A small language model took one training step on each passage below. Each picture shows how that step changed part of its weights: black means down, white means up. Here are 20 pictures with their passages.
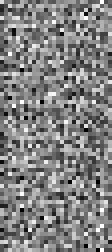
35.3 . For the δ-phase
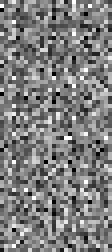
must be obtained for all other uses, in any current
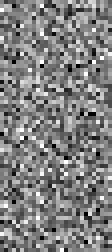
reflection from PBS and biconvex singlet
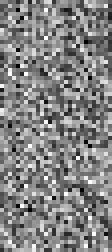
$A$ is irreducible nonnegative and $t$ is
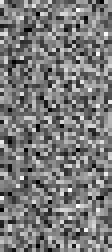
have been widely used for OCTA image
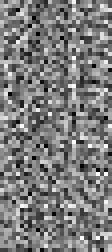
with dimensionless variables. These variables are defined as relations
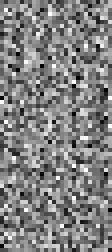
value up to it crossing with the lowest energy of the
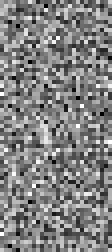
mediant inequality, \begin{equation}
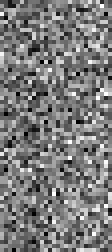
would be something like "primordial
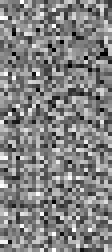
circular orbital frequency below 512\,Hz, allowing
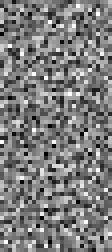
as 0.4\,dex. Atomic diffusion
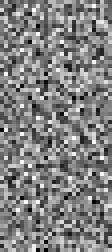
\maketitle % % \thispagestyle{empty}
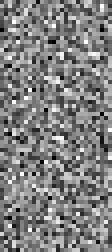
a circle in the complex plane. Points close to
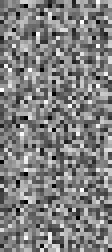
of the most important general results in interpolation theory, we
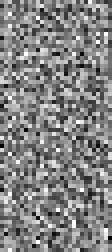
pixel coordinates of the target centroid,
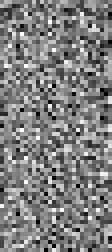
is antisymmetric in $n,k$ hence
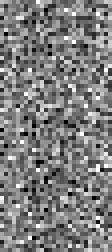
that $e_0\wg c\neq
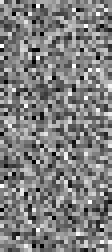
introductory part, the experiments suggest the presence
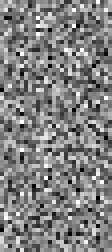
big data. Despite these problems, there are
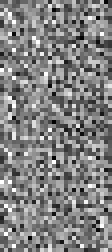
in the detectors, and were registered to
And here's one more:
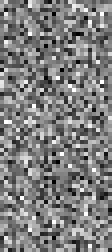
feature at $6708$\AA. All spectra
